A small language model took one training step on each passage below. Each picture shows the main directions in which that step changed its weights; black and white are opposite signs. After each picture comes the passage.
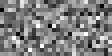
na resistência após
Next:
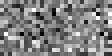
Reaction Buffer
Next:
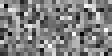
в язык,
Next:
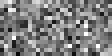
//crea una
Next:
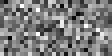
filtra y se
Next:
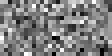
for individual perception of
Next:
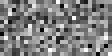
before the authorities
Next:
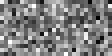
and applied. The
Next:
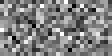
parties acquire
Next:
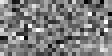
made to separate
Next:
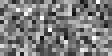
teaching the material and
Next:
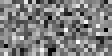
билан биргаликда
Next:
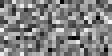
ایک نیا
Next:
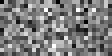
e fatores
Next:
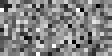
multilayers become
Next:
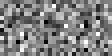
areas [4]. The
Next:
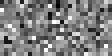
after phase separation.
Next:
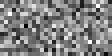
as equal to total
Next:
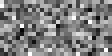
performing simulations of
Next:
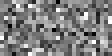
мало внимания
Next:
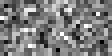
Γ results in
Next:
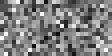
to establish the system
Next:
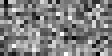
Hard decision decoding
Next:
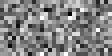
же — это
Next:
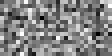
Ocular morbidity
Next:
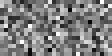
Thus, one may
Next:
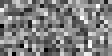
para el consumo humano
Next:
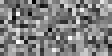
there (as it could
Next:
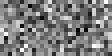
в их состав
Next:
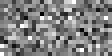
the diluent to
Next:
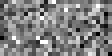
amalga oshiriladi. Bu
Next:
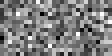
been a great help in
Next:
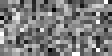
whole course, the result
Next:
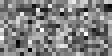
masking is a
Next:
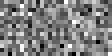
of neglected
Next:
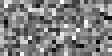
koji može
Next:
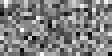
ham o'zining
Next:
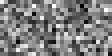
use for teaching English language
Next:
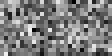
to the events post
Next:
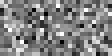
of turfgrass
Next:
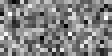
the separation between them
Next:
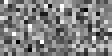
gândirii prin
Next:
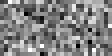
of certain cost items,
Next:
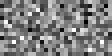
obstante, esta
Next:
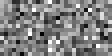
they need to be effective
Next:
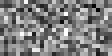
daquela onde foi
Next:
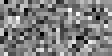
είναι όλοι
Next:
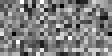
(Benini et
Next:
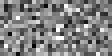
management authorities,
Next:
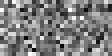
towards mask. The
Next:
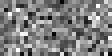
was twenty
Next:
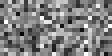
der Mittlere
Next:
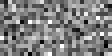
and Kostanai
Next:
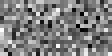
*International conference
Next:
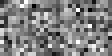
noted the presence of small
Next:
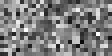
the PCD was
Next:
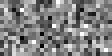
keys, apply
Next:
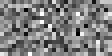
mix slump
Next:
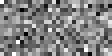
The green boxes
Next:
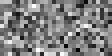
determined with detailed
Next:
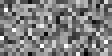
XX asr boshlarida
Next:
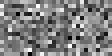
und Konica in
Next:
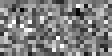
nació en
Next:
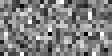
y con ello la
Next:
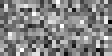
Germaniya JKning
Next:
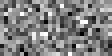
e das métricas
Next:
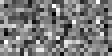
Part 2. In
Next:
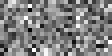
eng qulay psixologik
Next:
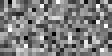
and Paweł
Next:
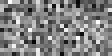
of education diversity on employee
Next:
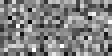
radiation shielding
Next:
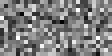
indicated that the adsorption
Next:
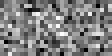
are common to many
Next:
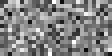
this formal framework by a
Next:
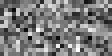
In the context of
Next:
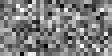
не указанные
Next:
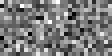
action plan establishes a
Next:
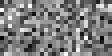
expressive. The second
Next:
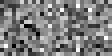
As a result of the
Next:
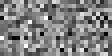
при проведении
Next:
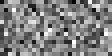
to use proper and correct
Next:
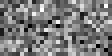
objects in the
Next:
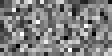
tanto su relación con
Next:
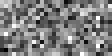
relationships amongst the
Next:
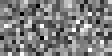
obliged to change
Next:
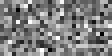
negativos de la
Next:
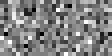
of various compounds. The
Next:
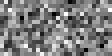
the judgment based
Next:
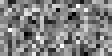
relationships between patients and their
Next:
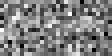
other, and the
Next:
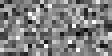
være med
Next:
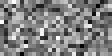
them to basic components.
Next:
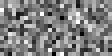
as a result of
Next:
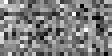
alami seperti
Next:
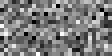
lower numbers of
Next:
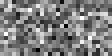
diseases. The results on
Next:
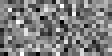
в борьбе
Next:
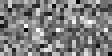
and crystallization
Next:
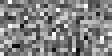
audience. The second
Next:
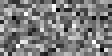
its life cycle
